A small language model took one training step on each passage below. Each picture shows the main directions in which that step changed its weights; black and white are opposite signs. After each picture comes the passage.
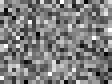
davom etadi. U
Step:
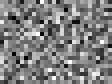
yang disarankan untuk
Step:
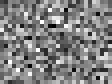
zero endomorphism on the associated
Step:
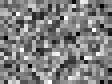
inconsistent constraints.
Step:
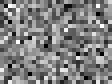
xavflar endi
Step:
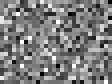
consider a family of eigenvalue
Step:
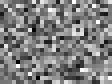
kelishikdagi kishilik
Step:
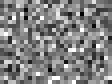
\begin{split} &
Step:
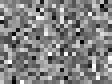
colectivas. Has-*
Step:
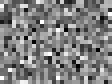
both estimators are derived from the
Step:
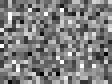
to different partitions. Let us
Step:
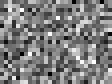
se presta a realizar una
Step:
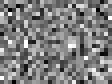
emas. Boshqaruv
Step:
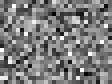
for $p$-compact groups)
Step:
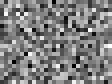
a new type of differential form
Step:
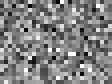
adabiyot va san'at
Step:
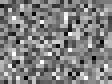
to be unitary. In any
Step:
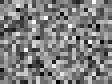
and any collection of associated parameters,
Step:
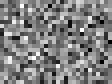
dimension $n.$ Fix an
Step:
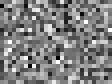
has been settled over the
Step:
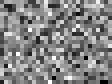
dialógicas da sala
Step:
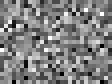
Figura 1. O foco
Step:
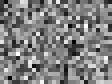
are stable and the steady state
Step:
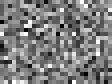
de San Marcos). Estas
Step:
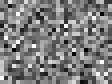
visualization. We briefly
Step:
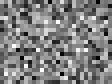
Positionen ist auch nicht
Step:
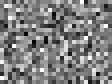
toma Occidente como
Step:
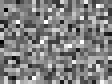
Pedagogika bo'yicha
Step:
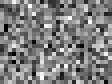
4.2 can be found in
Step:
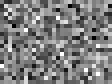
and the requirement (a)
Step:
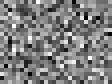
To overcome the rank
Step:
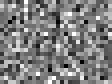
is \begin{equation}
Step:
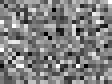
vectors of creative universalism
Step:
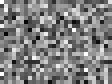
all $\alpha>0$. By
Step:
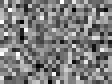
природи криміналістики
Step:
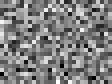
triangle in $T$, since
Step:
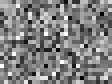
in online discussion of ideas
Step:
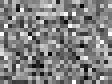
три направления,
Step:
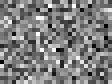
non-negative auxiliary variables
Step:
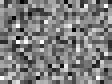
diberikan pelatihan
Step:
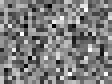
المجني عليه
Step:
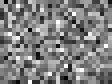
Nelissen e Polman
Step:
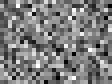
Melnyk, A.
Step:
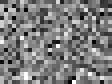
голяма степен
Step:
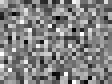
These considerations also lead us to
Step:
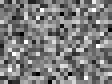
\end{equation} and
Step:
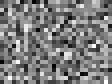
given by \begin{align*}
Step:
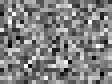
a problem for which the asymptotics
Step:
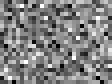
of Parallel Computing".
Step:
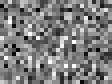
this action -- the so-called
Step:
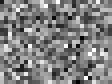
dan mudah informasi
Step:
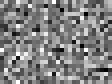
$(U')$. Consider the
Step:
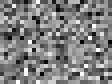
\title[QMC for
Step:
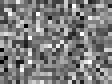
Igreja Católica
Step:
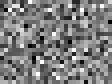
de realización de la actividad
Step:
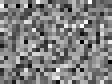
²⁾ Guru
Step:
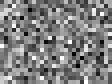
ihnen sinnvoll
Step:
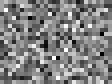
de características de calidad y
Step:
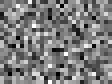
Los resultados de la comparación
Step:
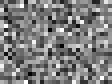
theorem of Probability Theory and
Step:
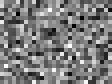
retract. $Q$
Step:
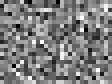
господарства України
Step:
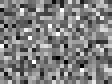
from the fact that the interfaces
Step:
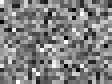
Solving the problem about optimal
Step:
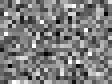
stesso effetto
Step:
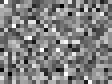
must be prepared to
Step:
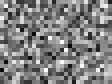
xil fanlar tomonidan
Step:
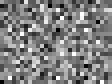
anvendes riste med
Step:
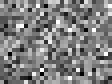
${\rm Re}\lambda \to
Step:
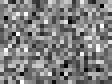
above, $\sum_i
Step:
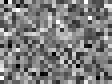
proportional electoral system,
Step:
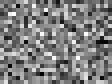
forward orbit of a critical point.
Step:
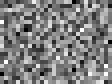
then $\X$ trivially satisfies
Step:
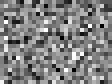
different scales in $\varepsilon$
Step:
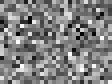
esseleri jarıq
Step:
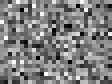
hence there is $x_2
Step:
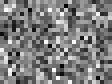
séances indues. Par
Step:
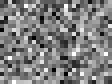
case which we will need. Let
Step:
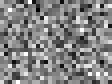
ishlari, ikkinchi
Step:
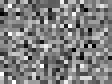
за себя, против
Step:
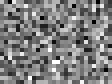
temporal errors for the
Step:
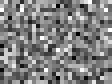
на атмосферу
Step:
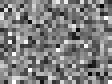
kerakki, bu ularning
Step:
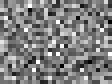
2001) und unterstreicht
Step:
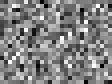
is estimated well, it is
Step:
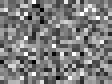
hombre, debiendo
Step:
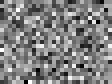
random variables which are independent of
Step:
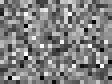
of exponents, which is already
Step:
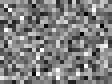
qismida ekologik
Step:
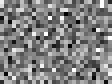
torus $\mathcal K$ inside
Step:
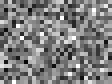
no clique $K$
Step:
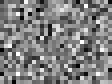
this is bounded above by \[
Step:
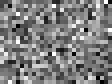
17. Esquema del
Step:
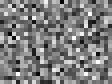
“NLTK: The
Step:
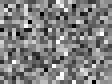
vatanparvarlik va
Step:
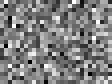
so rather to rely on specific
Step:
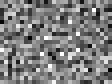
$I$ is an ideal).
